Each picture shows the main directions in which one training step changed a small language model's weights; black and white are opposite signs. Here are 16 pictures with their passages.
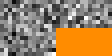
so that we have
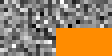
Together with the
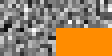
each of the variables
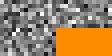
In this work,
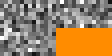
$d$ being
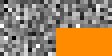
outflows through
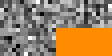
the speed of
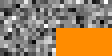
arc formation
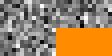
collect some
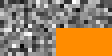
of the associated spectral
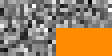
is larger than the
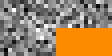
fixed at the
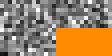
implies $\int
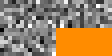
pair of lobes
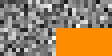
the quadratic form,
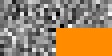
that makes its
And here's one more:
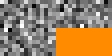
conditions using both
